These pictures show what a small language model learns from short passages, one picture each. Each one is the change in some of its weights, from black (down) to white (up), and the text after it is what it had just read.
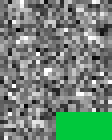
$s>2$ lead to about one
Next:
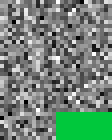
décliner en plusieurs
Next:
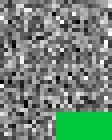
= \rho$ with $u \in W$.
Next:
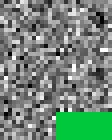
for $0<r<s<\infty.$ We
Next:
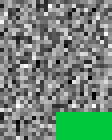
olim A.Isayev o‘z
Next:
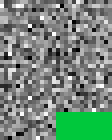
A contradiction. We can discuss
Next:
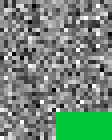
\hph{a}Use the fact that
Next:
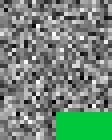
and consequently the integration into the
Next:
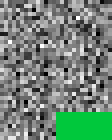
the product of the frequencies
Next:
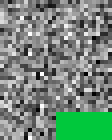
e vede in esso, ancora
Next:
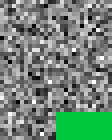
en las zonas más
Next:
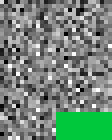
should not depend on $L$. We report
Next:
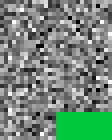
upper constituent ($-J$ of the
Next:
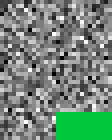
acceptable. For instance, with
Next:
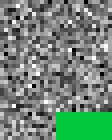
at the superconducting transition
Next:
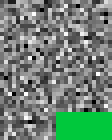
inhibiting already
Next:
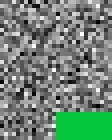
so the same is true for the lift
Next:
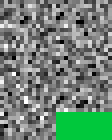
generated or analysed during this study
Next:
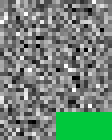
straightforward to list all
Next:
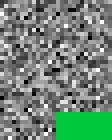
y el grado de desarrollo
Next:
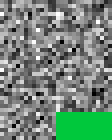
hohe Bussen u. a.
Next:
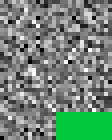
equivalent to classify all density
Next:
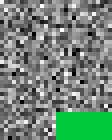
inscrits n'étaient pas à
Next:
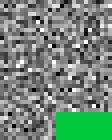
\end{figure} The segment
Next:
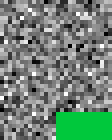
the $\chi^2$ function that is zero
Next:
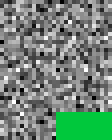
of doubly periodic functions. In this
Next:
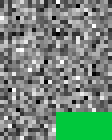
atrofga alangladi”,
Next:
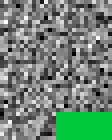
of Stuttgart,
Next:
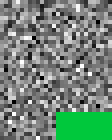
nonnegative and sum to one, so that
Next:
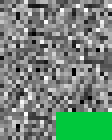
\left ({\frac {\partial }{\partial
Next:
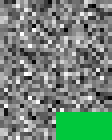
in Lemma \ref{exit} that there is
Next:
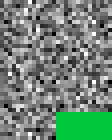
Allah’a ve ahirete
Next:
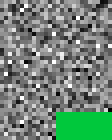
to satisfy the hypothesis of the
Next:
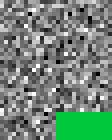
\topskip4pc \fi
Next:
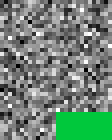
on Audio, Speech,
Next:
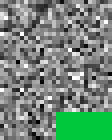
hole in AdS space with a
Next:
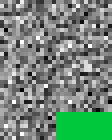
The mean approximate intermediate
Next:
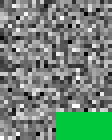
conocido de Dios la
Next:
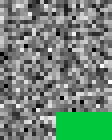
extinction of species and their influence
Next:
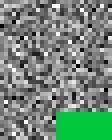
влияние на рост
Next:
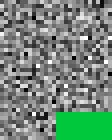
typically selects \[
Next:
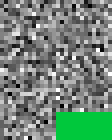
and hence transport via magnetic
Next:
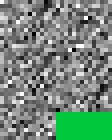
similarly to \cite{GJ},
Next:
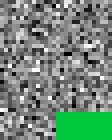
a $\k(C)$-point of
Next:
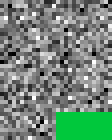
using the higher-precision solver
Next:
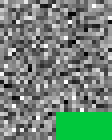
налічує 51
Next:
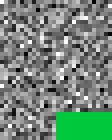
following natural quantum analogues of
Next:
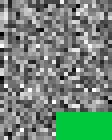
chaqirish - o'lim
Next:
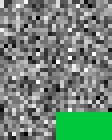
However, the order of accuracy is
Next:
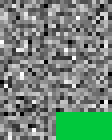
paso para llegar a ser en la
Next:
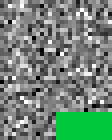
$f>0$ on $I$ such that
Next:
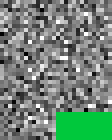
filz, verschiedene
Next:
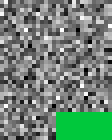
Liu, Xiaofeng Sun,
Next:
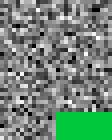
means RAG performed
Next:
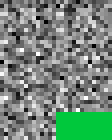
chiqish, tahlil
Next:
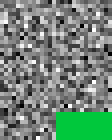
{\em Class. and Quant.
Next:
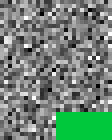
we infer from \eqref{eq:est},
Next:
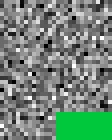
munosabatlar davrlar
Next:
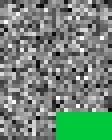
a enfermagem precisa
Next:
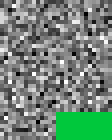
que por ser yo mortal al
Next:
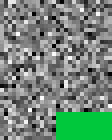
MAC type set val(ifq)
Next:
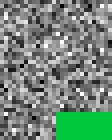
2m$. Then the group $\frac{SO
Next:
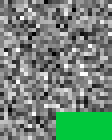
the other hand, if $y\in
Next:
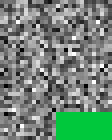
implementation of intersubjective
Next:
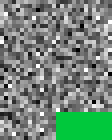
Battista. L'opera,
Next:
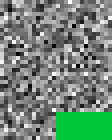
metric perturbations and production of
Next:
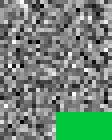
$\mu(z)$ is obtained for all
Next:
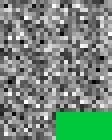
\begin{itemize} \item $G$
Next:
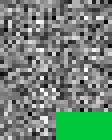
that local artists have a hybrid
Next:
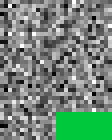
Lagrangian perturbation,
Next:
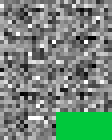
AND ANALYSIS In
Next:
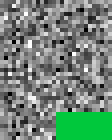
new interactions when the energy scale
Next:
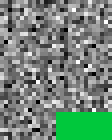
studies in neural network
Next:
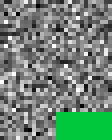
here is a weak one, common in
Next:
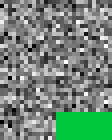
ta'kidlaydi. Tariq
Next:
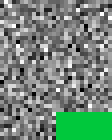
Note that $f$ is nonseparating
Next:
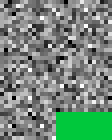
E.: \newblock Dynamical
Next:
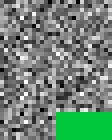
in the present work focused on the
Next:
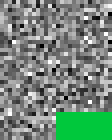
l)l = l \Psi x =
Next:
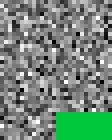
D.B. – Doctor of
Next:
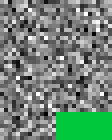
the first would let the left length
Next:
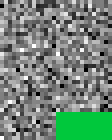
aniq chiziqlar bilan
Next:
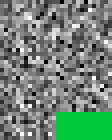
fact should be taken into due
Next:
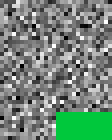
in simulations are shown in Figure 1.
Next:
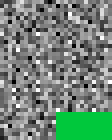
of their development and adaptation
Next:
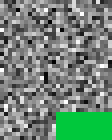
lugar da memória
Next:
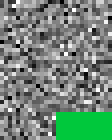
de sección en H vinculadas con
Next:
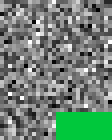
is perfectly consistent with the
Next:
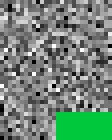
method together with the singular sources
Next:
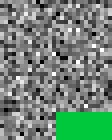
real numbers and take $\delta$ one of
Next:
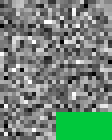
$x=0$), which appears only
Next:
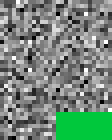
Lipschitz condition with respect to
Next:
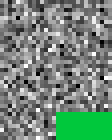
personality in the independent
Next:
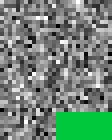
$n\in\mathbb N$, applying
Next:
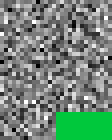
polar angle $\theta$ is the
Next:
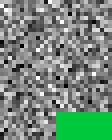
\Lambda_G - Z \Lambda_G$
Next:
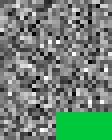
in a nucleon ( the first
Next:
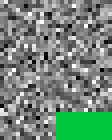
Spherical harmonics functions were used
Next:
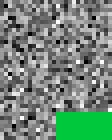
Lorentz force equation of
